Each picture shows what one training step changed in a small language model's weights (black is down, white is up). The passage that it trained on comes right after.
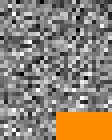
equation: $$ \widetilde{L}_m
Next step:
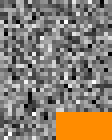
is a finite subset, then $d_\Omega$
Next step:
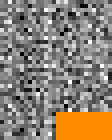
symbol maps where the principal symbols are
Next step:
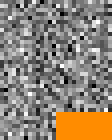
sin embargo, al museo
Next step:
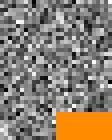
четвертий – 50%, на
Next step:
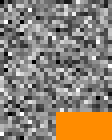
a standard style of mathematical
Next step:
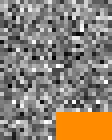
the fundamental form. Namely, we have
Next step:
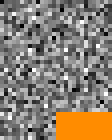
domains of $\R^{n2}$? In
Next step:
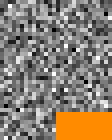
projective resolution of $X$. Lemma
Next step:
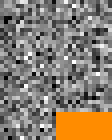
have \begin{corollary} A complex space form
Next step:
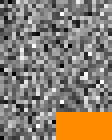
Stakeholder [2.],
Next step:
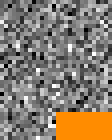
ini, banyak sekali cara
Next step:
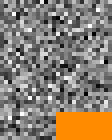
follows. Fix $\e:\R \rightarrow
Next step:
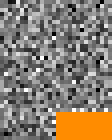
эмотивной побудительной
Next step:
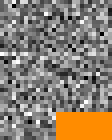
1}. \de On the other hand, according
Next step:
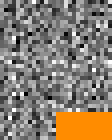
Then, for all $x\geq 1$
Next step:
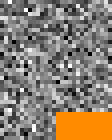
Annotatsiya. *Maqolada
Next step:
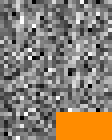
w. - PasPam — J.
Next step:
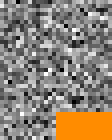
the RHS are evaluated at time level
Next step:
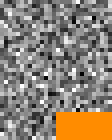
said to be a right depth two
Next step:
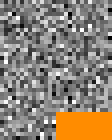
berish sohasida amaliy ish
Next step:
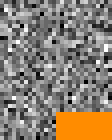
states that a given network generating a pattern
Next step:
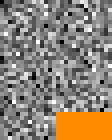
the triangle $A\la B\la
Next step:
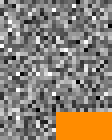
multiplication, which extends to an action on
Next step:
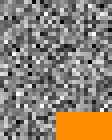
arithmetic property of the natural series.
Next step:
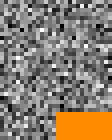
by non-Markovian kinetics and
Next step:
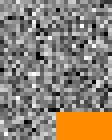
manuscript we obtain new pointwise estimates for
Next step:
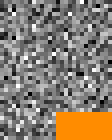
let the \emph{Kerckhoff
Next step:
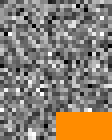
de Curitiba (FCC/
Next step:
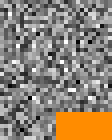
new time scales at the level of population
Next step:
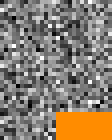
such that (\ref{regularisant}),
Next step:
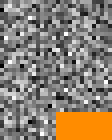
P. R., y García
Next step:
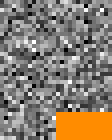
\hline invariant divisors & parameter's relation \\
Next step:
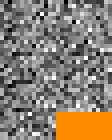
beramiz, yordam beramiz.
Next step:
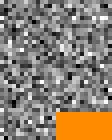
organizacional, de modo que se
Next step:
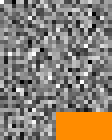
is either split or generically split if
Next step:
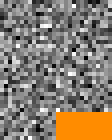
provided in $\S_k$ we may have
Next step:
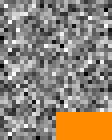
potentially caused by toilet and
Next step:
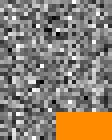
bagi pekerja PKWT.
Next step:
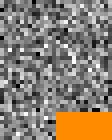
children of senior preschool and
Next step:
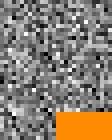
students //ACADEMICIA:
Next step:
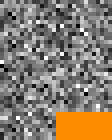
respectively. But these refinements are equivalent
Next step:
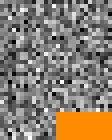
Relatons Below the Power
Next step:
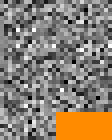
graph is canonically isomorphic to a relative graph algebra associated
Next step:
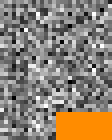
güvenlik davranışlarında
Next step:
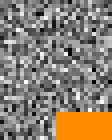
space and time, the principle of determining the
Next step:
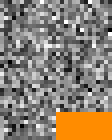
kontrolsüz yığınlar
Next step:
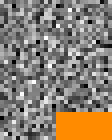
$m\nu_j$ count the number
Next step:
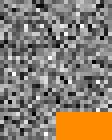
competență lingvistică
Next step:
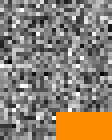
ва амалиётида учта
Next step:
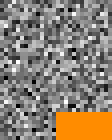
part of $A$} and the {\em negative
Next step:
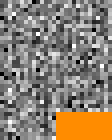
exercise test (MET).
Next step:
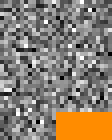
Ker\,\eta^Z={\mathcal D}$.
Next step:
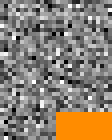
de Caries: Aparición de
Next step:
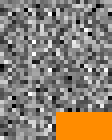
a sus necesidades individuales.
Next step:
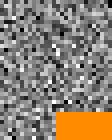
be the index of the L\'evy process that
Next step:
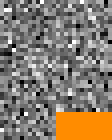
les risques et tirer parti des
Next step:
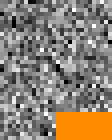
mais selon l'humanisme de la
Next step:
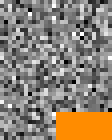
$g_0(\varepsilon)=0$ is clear
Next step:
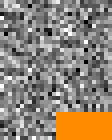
of points or vectors with respect to the local action
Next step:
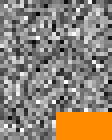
слів, особливо під час
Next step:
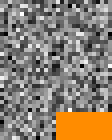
diagonal term does not exceed
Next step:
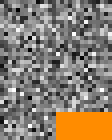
\smallskip We say that a function $f:
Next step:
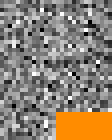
y Cultura en la Sociedad de la
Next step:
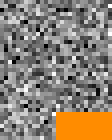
$x$ cannot be closer to any
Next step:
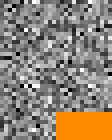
qarzdorlik yuzaga
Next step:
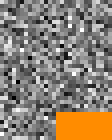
produkcji. Skraca ona
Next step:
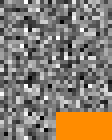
Meistererzählungen der
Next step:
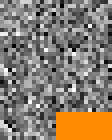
is explained in \cite[\textsection
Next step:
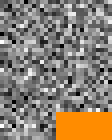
la producción de crudos pesados,
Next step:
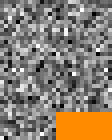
ball $B_R^-$ and its
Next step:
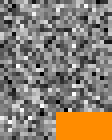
gearbeitet. Das Kind
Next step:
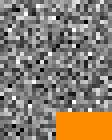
for each } K \in \T{}},
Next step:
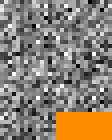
pronunțării unei
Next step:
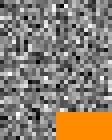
онлайн алоқа
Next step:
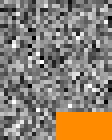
okruhů je retence
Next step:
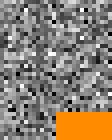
\begin{document} \title{The distribution of
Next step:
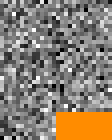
process invariance principle follows. To be
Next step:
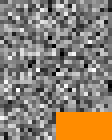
va huquqiy omillarni
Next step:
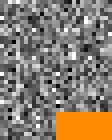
Международная образовательная
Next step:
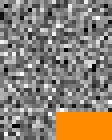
\rightarrow 1$, $(\hat x_p,
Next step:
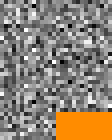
y responsabilidades, aumenta
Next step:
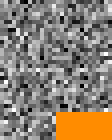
эпизода потери сознания
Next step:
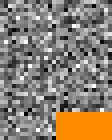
para o conhecimento e interpretação dos
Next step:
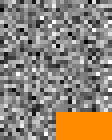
będący wcześniej w
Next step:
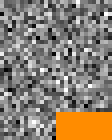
p.33. “Ritualurile pe
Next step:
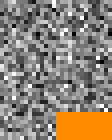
abbandonato, sia per la sua
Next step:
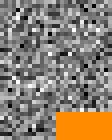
take nonzero $v\in V_0$.
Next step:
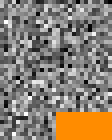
and $Ddf$ denotes the Hessian
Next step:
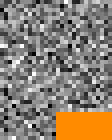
formuladan topiladi: $$K =
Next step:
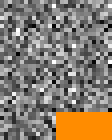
обучающихся, давая
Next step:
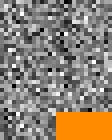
II. If for some $i\in
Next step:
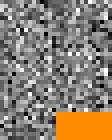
NJ: Pearson Education,
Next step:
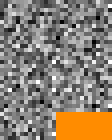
parameters $\rho$ and $c$.
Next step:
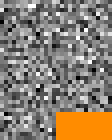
ser aceitos em diversos outros
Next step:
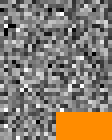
and SOLA (Solutions
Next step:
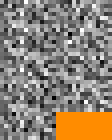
ВА ПЕДАГОГИК
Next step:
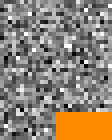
and the long-time limit law started
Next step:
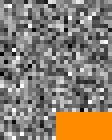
\}$ is called {\it membrane's
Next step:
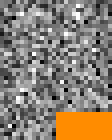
me his unpublished results. I
